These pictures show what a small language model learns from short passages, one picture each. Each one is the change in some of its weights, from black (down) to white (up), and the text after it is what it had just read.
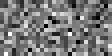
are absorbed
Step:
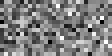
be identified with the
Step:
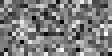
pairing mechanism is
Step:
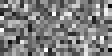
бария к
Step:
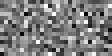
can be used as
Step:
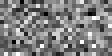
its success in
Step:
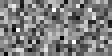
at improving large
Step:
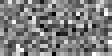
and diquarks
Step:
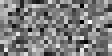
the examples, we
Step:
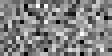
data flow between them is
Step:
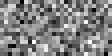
instrument R pentru
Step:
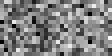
typical mechanical energy
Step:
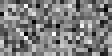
também se
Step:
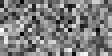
dynamics at 16 equally
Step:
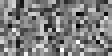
Examples of action
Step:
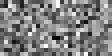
at different positions.
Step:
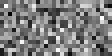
yasash va
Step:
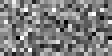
which no closed expression
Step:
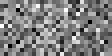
so that we are
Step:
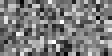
the system EE.
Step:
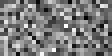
bu usulda
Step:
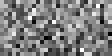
Addieren und
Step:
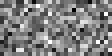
with the distance to the
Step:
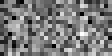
trend towards
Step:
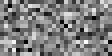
function, assuming
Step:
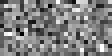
como un elemento de
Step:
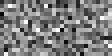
utilizando Mapa
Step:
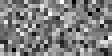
and repressive.
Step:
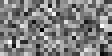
have seen the use of
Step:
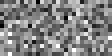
va boshqa
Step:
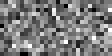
nearest magic
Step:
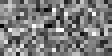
secolul al
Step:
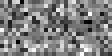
variations of the
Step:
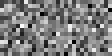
or a virtual
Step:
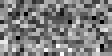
upwards to the
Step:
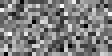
processes, the final
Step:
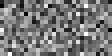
out the increment of
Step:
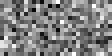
it comparable to
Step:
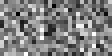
dari kalangan
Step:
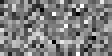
й була
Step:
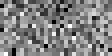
as algas
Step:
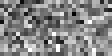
values of the spectral parameter
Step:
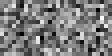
UNet was
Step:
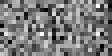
un lado y el
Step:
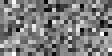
Importante se
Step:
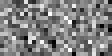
and to ensure
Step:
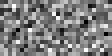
на себя
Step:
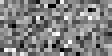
complicated than
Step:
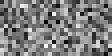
explored as
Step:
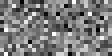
its emphasis
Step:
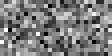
conforme as
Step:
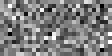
clause has 3
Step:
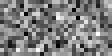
exclude the term
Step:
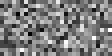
of one action to each
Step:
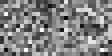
altamente dependente
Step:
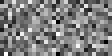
be considered as pure
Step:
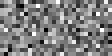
in the time domain
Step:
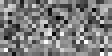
a particle detector and
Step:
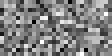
2003 and references
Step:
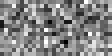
und Logistik
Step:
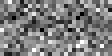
couplings. The various
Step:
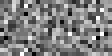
configure REST
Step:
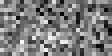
Tipo de
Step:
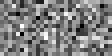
these spectra should be
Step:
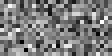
a refletir sobre
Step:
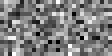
wider range of
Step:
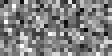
institutions //
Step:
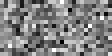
the analyses.
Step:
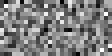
usados para describir
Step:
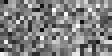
în exterior.
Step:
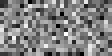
is selected.
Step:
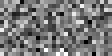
spatial wave functions of the
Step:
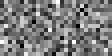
particularly simple for large
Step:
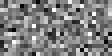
atendida a
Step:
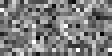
rates between LA
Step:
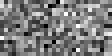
comme une forme
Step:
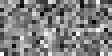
2 we report the
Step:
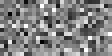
shown superimposed
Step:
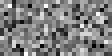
inquiry for
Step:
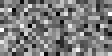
makes it possible to
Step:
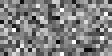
model with a single
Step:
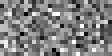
found in Refs.\
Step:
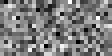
o del rachide
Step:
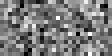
the penalty
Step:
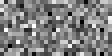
dónde se
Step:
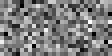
the color information with
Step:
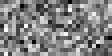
fazem uso
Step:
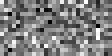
Malgré sa
